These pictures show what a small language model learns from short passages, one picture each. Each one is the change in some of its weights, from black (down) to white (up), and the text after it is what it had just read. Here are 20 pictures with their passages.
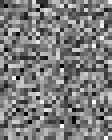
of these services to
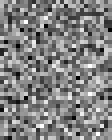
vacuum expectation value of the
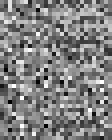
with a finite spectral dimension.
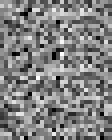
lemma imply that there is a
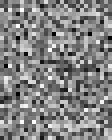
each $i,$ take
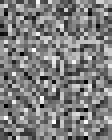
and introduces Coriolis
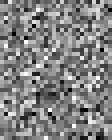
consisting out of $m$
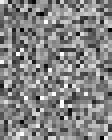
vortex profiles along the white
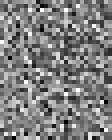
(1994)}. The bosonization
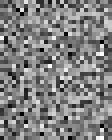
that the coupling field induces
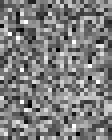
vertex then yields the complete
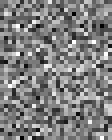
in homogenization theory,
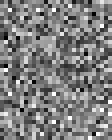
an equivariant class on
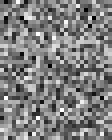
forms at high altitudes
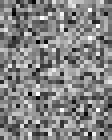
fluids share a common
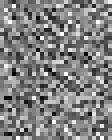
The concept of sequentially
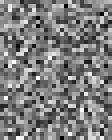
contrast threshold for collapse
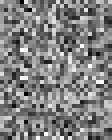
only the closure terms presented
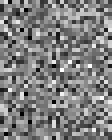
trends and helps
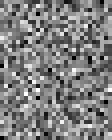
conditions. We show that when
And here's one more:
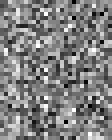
and B=14 T applied
